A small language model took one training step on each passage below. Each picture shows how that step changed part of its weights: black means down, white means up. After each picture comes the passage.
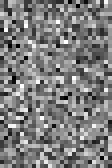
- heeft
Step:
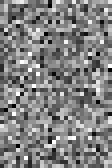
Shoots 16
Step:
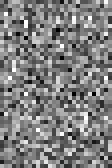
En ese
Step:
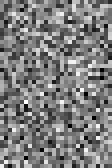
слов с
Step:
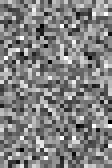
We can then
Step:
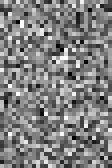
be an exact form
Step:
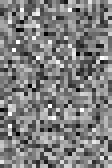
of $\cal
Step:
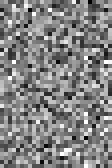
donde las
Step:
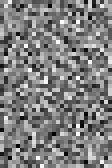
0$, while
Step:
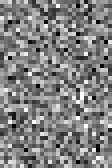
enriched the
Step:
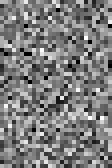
identity is:
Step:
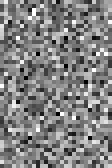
it. There are
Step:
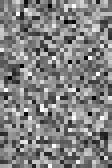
suppose that
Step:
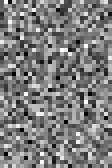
une racine
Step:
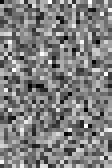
at a deep
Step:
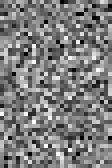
well, for example
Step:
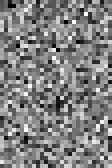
is aimed at
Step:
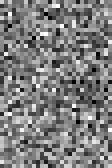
orbit of some
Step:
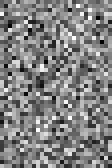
Análise e
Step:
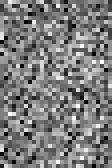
до О.
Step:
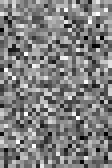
It follows from
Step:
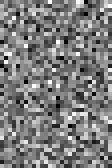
As causas
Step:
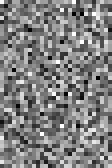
do not depend on
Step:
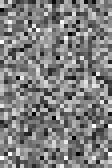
the operation.
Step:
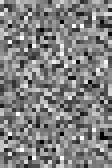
we can make
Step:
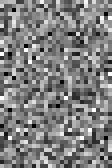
вод АО
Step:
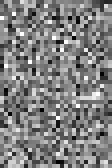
cell hybrid
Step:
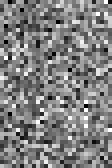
profile 1
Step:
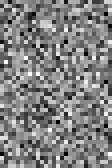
any locally
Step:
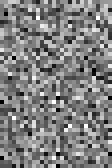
with the largest
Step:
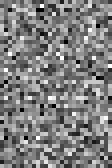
may increase the
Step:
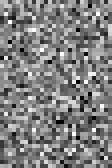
genau dann
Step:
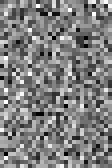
police organisation
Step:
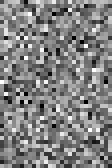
X\otimes Y
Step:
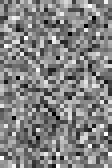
the NAC
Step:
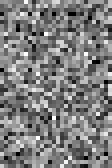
media and
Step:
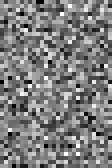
evaluate the
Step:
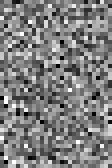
high god is
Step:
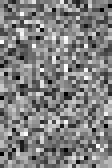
corresponding continued
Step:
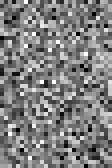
$$ such that
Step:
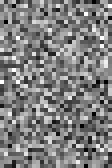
compared to group
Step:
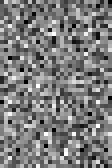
its activities. In
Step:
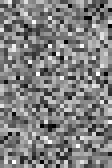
which is the
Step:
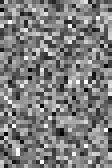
um estudo de
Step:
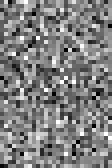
pebbles are
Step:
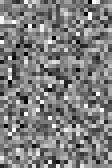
terms of satisfaction
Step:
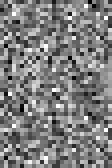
sistemas de
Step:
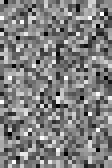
sense that several learning
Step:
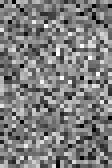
that, the
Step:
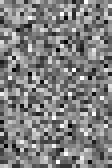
von der Vision
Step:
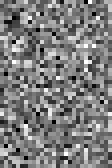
idea that
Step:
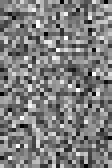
plan and assessments
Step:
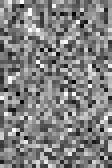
has a convexity
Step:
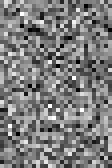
of a series of
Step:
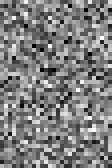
This is the same
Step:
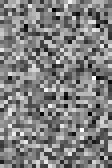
study use the following
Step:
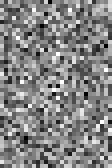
is as above then
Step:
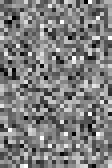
$V$ that
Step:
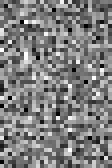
revised in
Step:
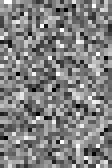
har qanday
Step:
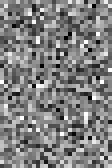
to verify
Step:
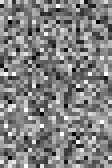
denotes the distribution
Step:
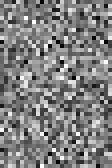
there exist two sets
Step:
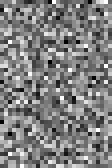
use gate set
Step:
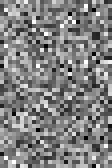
Universidad del
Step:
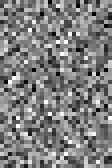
thickness distribution
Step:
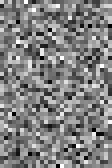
equation for the
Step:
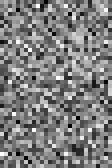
или в
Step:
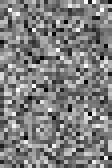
Dispor sobre
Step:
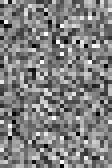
frequency of
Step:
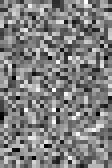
uma identidade
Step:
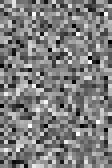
explicit form
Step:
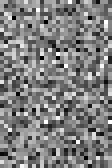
addressing the
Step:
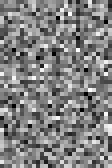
in Europe only
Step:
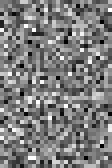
high loading
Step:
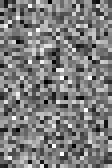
ao ideal social
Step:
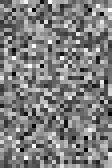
previous inequality.
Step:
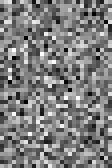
formulation of the
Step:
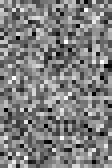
generally white
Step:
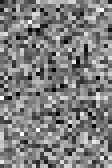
a branch condition
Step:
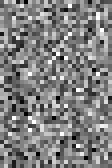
make clear that I
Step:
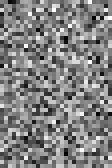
usullari va
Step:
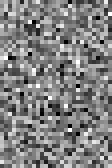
se presentan
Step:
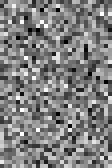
a relevant and
